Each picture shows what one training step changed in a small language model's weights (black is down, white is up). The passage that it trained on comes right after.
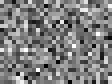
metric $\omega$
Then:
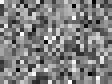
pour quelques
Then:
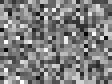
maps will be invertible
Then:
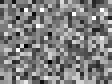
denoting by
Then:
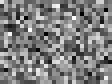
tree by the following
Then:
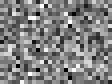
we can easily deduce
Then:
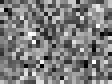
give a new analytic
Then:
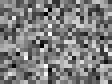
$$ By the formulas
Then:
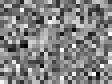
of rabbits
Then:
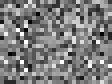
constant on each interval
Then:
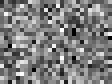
Numerics show
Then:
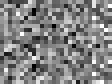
more samples for a
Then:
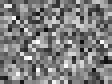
if the spectrum of
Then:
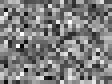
%In Fig.
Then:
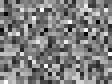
may easily show the
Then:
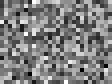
N$ and
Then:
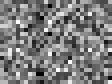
above argument shows that
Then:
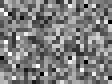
She says she
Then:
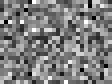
U$ and
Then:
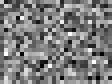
into two groups,
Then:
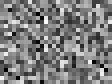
is isomorphic to
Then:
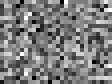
orderings of the
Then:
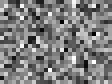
finding out the line
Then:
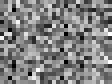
their applications},
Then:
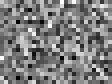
set of all simple
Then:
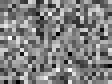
paper where $\mathcal
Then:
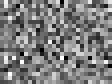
clustering for data
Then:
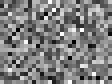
= \tr g
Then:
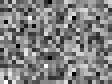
each direction is called
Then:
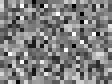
Conversely, suppose
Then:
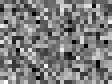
is weakly compactly
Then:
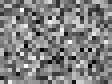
of relations satisfied by
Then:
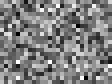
continuously. Suppose that
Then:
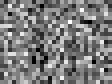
universal es non
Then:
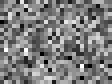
Gram matrix.
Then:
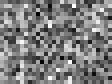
a diagonal argument from
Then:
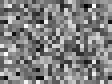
is not contained in
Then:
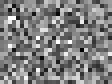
Theorem 2, and
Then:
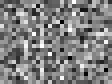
a suitable compact set
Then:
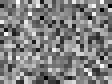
with repetitions
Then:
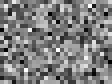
be an integer,
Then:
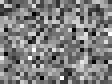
to check that the
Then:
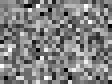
we have $$
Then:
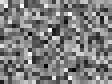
\] where we identify
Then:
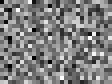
be proven in the
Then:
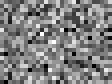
regression that without smoothness
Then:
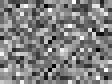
first and second order
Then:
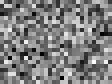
to the unique solution
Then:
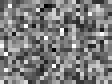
A product disk is
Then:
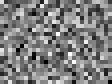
that $\lim
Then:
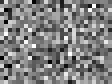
be described as
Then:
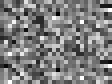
section 4 of
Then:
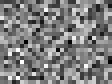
depends on an integral
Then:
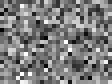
we combine both
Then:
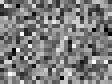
to the kernel in
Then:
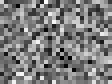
that the stochastic dynamical
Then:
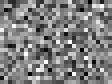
special cases when formula
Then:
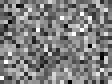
$\Upsilon$ at
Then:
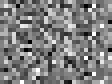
being replaced by the
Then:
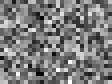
approximation argument shows that
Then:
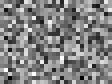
support of an
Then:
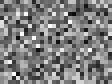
if we denote by
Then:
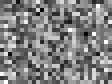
is a closed or
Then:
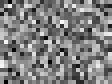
the following existence
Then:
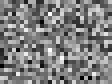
computation of kernels
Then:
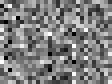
such that there exists
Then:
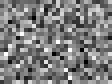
details, we refer
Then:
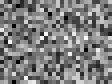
all real. -
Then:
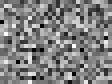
respect to either of
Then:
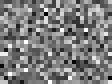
Now we define a
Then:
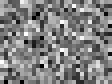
The following example
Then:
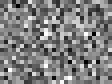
which is referred to
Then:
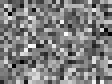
minimizing its error.
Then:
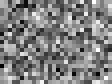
the same type.
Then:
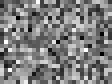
$f$ admits
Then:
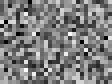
r$ to
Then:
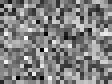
the image of
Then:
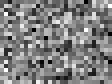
an adapted base
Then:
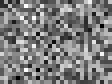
a large subset of
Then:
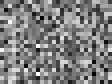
are given by
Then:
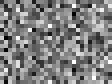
be a {\it
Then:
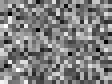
second claim,we
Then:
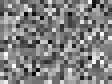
In fact,
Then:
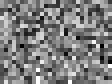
extension). Thus,
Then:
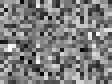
\\ As for the
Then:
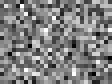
on its domain and
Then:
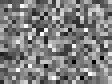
argue that the
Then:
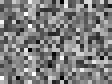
quadratic constrained basis
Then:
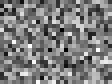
the space between the
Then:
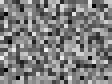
belonged to
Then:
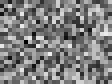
the fact that
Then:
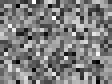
optimization problem. It
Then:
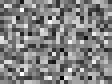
of relevant operations,
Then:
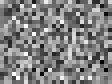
described in Theorem
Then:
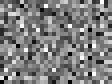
$\lambda$ and
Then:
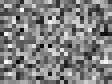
of the stationary distributions
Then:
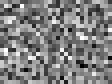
for deterministic systems
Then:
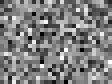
For non-negative
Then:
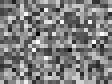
and let the largest
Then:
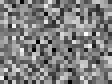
But it is possible
